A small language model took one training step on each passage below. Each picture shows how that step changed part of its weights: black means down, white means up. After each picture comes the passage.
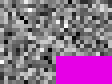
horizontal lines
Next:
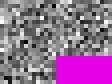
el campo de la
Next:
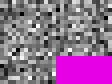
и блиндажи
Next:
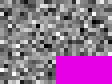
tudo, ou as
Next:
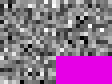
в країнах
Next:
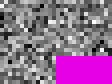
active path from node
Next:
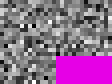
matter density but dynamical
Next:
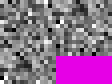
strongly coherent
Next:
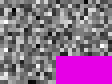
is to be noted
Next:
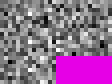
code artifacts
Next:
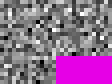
cycles of the form
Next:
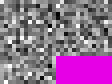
in one of the active
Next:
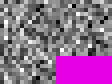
no oscillation at
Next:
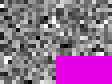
In realtà,
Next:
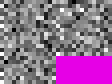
do trabalhador
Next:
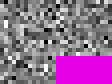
navlarini eng
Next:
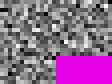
the analytical boundary condition,
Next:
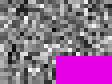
are no nontrivial
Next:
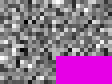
that the SK and
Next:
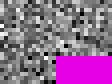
the best-fit line
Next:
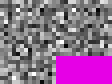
with respect to the fitting
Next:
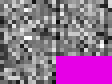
Божого. У
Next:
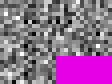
bilan hamkorlik
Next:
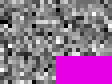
Aliyevna J.
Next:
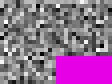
function and keeping only
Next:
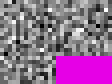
most remarkable feature of
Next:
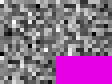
is in the range of
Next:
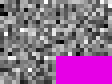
в методах і
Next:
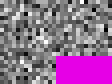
through a metro network
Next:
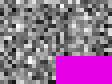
то, что из
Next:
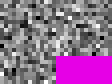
No experimento 2, as
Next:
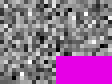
ва яйлов
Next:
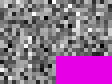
machines, thus supporting
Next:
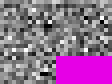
where $n$ indicates
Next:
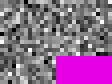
This is a contribution to
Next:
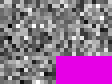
seu próprio
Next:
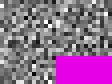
can be approximated by a
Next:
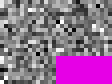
more coherent and
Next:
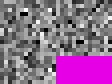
va biotexnologiya
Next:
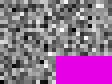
and emigration from
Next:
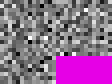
and augmented
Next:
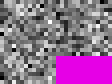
da Graça.
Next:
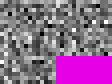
and $v \rightarrow
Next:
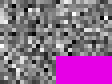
curves in each panel correspond
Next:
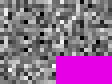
with a given number of
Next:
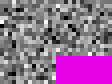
intestinal, a
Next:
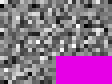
be quite possible to have
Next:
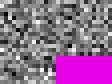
gesteld willen
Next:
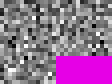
value, even if it is
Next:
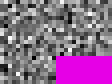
selection of studies for
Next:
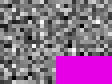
spectrum of emission will be that
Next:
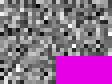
into a rate per unit
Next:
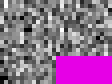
o assistente social
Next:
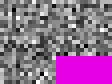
of the SN derives
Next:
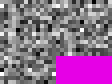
relation}. \newblock {\em
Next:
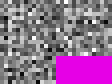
formalism based models.
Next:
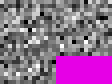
growth gives information about
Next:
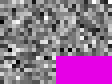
the Pauli
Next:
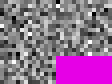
enquanto atividade
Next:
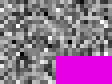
foram reunidos
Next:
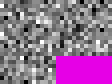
menyimpang dan
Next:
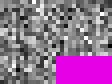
the approach of arrays
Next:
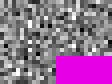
potential as a reliable
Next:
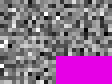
spots that last
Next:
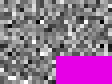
diquark model)} In
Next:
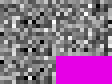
by using the same equalization
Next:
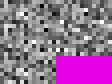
de la familia la
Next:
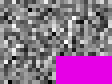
since the substitution of
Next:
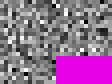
32 bytes of
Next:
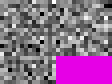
If the $n$-th
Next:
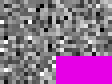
reached. For
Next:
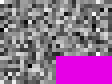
for time dependence as well
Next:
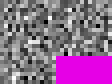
to note that the error
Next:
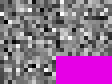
et les origines des
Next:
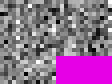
о субъекте
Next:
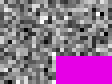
decoder hidden
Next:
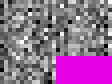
году взял
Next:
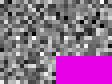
parallel $\hat{\bf
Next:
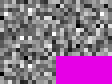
extractor to create
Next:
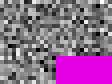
we used is constant, mass
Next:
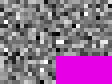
observing a failure
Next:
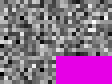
Figure 4 (b). The
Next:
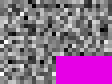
draws from the density
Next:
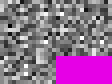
Michigan State
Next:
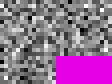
yoki siqiq
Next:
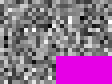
enforced by the
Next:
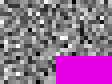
input, or could be a
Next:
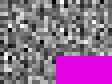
of parallelization of
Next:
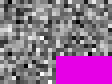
the exact expression and
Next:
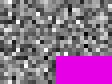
This fact may help to
